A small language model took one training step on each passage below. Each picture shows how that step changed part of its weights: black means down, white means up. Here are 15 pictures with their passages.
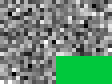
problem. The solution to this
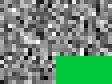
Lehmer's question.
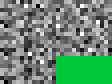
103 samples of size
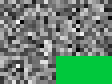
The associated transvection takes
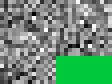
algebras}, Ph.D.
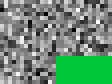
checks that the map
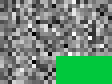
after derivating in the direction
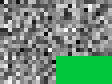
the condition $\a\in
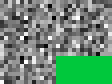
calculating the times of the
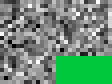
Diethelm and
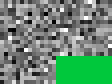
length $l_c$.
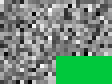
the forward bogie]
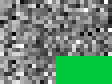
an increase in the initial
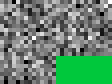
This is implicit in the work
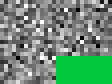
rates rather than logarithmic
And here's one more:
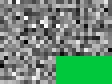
There are two things left
